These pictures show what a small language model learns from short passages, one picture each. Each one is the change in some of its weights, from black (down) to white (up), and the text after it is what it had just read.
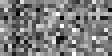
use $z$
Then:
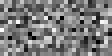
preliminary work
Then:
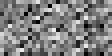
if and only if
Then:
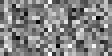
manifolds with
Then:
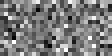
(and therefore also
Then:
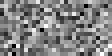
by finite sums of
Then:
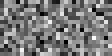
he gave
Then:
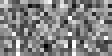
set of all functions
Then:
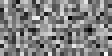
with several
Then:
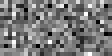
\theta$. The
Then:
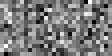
belongs to the
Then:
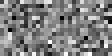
number obtained in Section
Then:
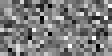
is unitary,
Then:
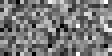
of the cross
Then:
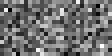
g \right)
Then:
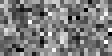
action induces a
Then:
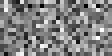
of order $g$
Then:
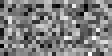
general factorization
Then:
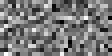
Condition {\bf
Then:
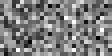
is related to
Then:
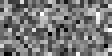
of them is
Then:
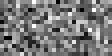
As its closure
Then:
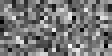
we mention the
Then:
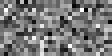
germ of a
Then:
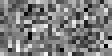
a continuous map and
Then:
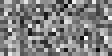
that every matrix $A
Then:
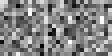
n<\ell}$ of
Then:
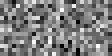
By assumption,
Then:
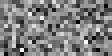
\defeq \{x
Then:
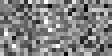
prime of its
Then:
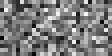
of $kG$
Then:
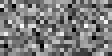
larger errors
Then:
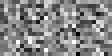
relative smallness of
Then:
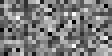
by the quantum
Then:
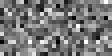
we will denote the
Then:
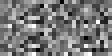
In Section 3 we
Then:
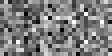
a closed subgroup of
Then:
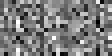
but we cannot know
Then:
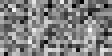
\hline \hline 0
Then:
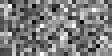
in a Banach
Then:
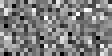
fails to
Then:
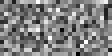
every normal subgroup
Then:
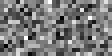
constraint and the
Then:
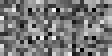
$F\setminus \{
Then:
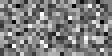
2 \times n$
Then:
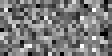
device and an
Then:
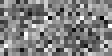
a semifree
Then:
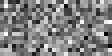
the corresponding curves for
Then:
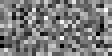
group $G$ and
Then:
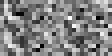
identified in the
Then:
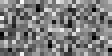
will also use the
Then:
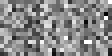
adapting to
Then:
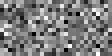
Minkus in
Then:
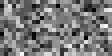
in the proof of
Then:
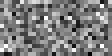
vectors remain
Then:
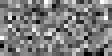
Mathematics and
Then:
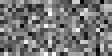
example, we cannot
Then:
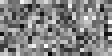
integrand at random
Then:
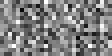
principle to
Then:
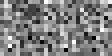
a sublinear operator
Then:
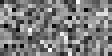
et notons
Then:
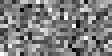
every trajectory $
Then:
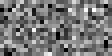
K$ is the
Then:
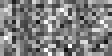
existence of at least
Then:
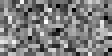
because for even
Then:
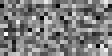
possible parameters
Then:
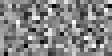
inherent properties of
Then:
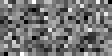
LP closure
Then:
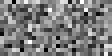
every $k\ge
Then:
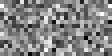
area. Then
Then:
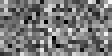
derive the following,
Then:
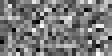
in general, ${\mathcal
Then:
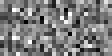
D}$ and ${\mathcal
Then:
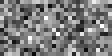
at least two bases
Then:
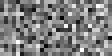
the coefficients:
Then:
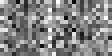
classes, the
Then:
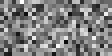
then we say that
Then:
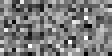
is a constant depending
